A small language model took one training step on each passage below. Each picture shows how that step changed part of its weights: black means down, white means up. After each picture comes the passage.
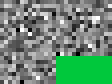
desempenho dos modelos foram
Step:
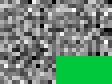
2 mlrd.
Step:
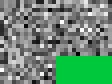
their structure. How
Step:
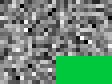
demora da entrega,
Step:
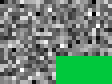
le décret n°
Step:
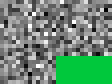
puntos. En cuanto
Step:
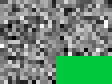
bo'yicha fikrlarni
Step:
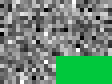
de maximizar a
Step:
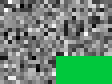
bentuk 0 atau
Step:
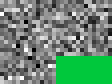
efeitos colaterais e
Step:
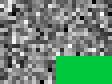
Heerscharen des
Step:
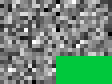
dedicación a la
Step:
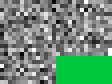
чому сенс
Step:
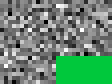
las PGPRs
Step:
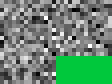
результатом длительного
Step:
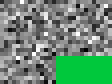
ichiga olsa ham
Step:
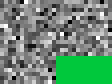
solidité des
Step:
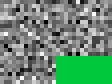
sinf o‘quvchilarining
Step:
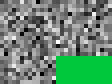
keyes, b.
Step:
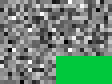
comercial no combate aos
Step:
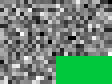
та практичних
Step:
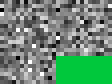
и их характеристика в
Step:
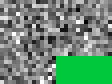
pubertat davrida
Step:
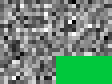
ong va huquqiy
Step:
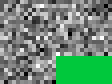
trabalho de conscientização
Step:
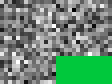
mera razón) es
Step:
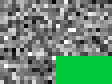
joy oldi. Ushbu
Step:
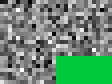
de desinteresse dos alunos
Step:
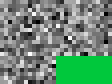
quanto empresas gozam dos
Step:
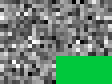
активная практика основана
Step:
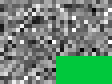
também estabelecer as
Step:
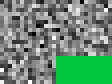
der Bass-Arie
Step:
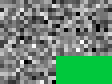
результате формирует
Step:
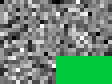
xilof ravishda
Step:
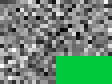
Çalışmada veri
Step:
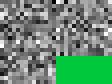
зв'язку з
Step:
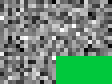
herramientas, afirmación
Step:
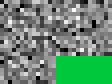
Carrie Iwema
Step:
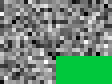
is revealed.
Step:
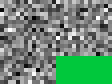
на книгата и
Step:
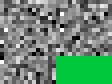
- iii) zona
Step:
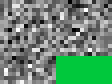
esses mestres para
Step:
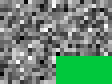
en de uitleg van
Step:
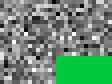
tema en cuestión. Por
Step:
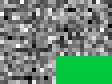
O‘zbekistonda 200
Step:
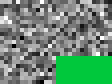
Form der Prüfung
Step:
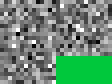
Se identifican diferentes objetivos
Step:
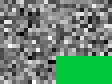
commercial films
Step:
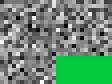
Observa-se apenas
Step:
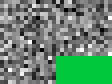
multidisciplinar, com
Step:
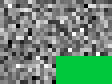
approches apparaissent
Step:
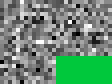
empregado não pode
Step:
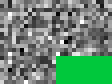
a aplicação dos questionários
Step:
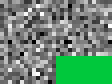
que a atuação dos
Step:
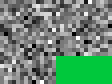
exercícios continua sendo
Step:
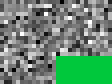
and machine learning.
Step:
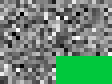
цифровой трансформации
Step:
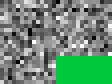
Farazov tomonidan
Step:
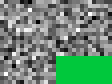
Serie: Políticas
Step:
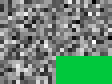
para que pecuaristas
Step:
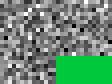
que viveu o
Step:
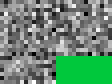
Anordnung dieses
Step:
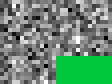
del “Giornale
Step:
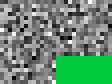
vaziyatlarda qo'llash
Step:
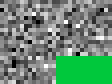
pela remediação ao
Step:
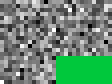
do władzy
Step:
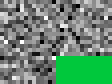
sifatini oshiradi.
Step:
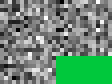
qila oladi.
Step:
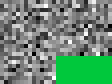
referencias documentales y el
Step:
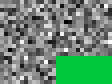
dapat pada saat sensor
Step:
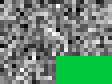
در رأس
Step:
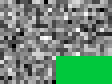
al quiebre de los
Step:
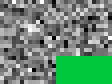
penne lisce,
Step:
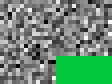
subyacentemente a la
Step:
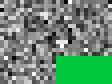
ўқувчи учун эса
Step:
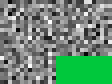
σε τρεις
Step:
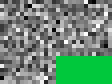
роста ВВП
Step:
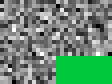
ҳосил қилган
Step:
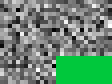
mablag' bilan
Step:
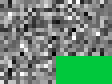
a entender o trabalho de
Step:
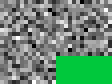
The authors are responsible
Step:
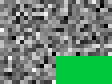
28 anos. É uma
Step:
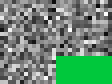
різного призначення з
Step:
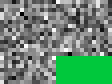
учнівства до
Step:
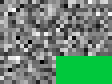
indépendamment de
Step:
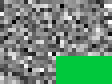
is the purpose
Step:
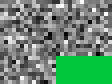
palierul lor de
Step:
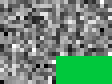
condições produz um
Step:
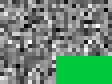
жизнь бухарского
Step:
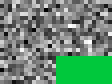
de activo fijo se
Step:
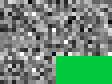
antigo do Brasil,
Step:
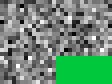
tarzda talimga
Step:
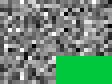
te eerder ze
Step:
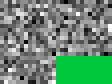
no mercado. Segundo
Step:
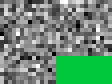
– заведующий
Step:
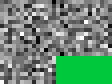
instrumento de democracia em
